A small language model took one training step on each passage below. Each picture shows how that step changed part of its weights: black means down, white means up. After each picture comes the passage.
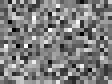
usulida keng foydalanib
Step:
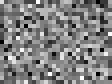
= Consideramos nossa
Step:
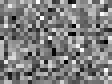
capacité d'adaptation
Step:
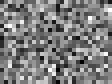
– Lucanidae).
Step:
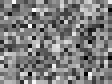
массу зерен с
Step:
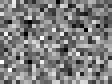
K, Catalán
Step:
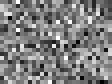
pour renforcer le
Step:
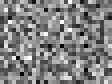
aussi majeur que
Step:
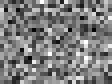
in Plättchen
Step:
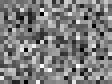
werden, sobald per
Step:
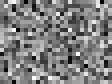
o acompanyat.
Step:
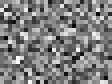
no decorrer do
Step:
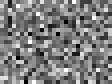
le new public management d'une
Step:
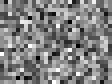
اساسی نوع
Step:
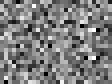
la marchandisation et le
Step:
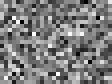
dalolat beradi.
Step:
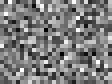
desak, yanglishgan
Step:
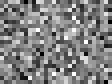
O estudo foi realizado entre os
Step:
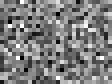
Термиз пахта
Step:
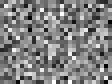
final [D. P.
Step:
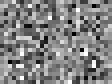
yangicha qarashni
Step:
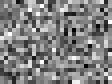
sisteminden yer alır ve
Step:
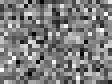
тенг бўлди.
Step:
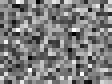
ambiente de nuvem nas
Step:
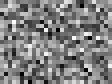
ketan hitam
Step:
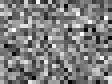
ser al que retorno.
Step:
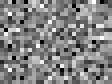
görüneceğinin de
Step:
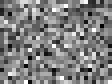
управляющего в
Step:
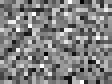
de cargas para a
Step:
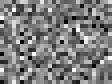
Банк тизимида
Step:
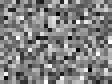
Journal of Research in Humanities
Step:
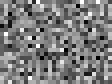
ташкил этишнинг
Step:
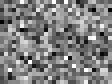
В БАСНЯХ
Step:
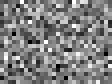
на урожай 40
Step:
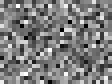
can be revealed from
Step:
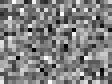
дітей через
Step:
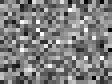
sohasida ekanliklari
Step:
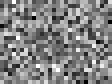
un joven cuyos
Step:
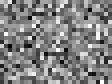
қизиқишларига ва
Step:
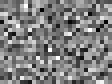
als **Push-out**
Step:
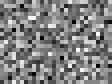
amalga oshirayotgan
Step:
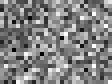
ciclo de tarefa
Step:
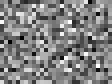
de Investigación
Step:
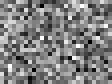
récupérés, on
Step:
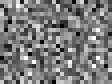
all the diversity and importance
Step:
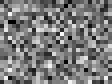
orde niveau.
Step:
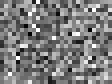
- б) анализ
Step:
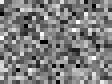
insonning bosh miya
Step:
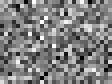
Narasumber: untuk
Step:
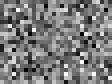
которой позволит
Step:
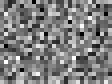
qualquer idade,
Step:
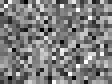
literarias. Si
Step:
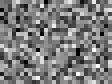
avances a diferencia de
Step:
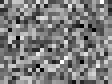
sangat sedikit.
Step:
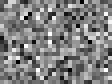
método de súper
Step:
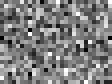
бу ижтимоий
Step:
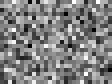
eficácia da rede
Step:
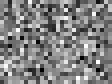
faoliyatining shaffofligini
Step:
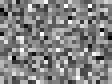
dalam menyampaikan dan
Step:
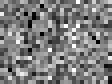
Когнитивное развитие
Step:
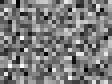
qabul kvotalari
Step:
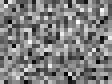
of learning, in the
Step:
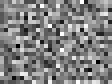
milliy tilning asosini tashkil
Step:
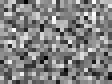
sistema de governo. O
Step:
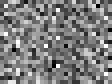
também contribui para a
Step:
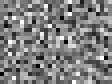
ega bo'lganligini
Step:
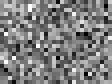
producto se filtró y
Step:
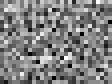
in allen folgenden
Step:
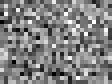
в семействе
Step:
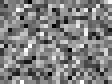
эмас, балки
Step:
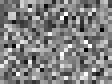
scientific basis for
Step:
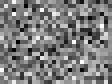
E markali normal
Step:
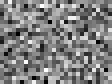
diagnostik tibbiy
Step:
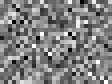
bo’lgan o’quvchilar
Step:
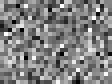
increase to 29, and
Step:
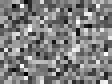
sharti hisoblanadi,
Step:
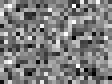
машқлар ҳам бир
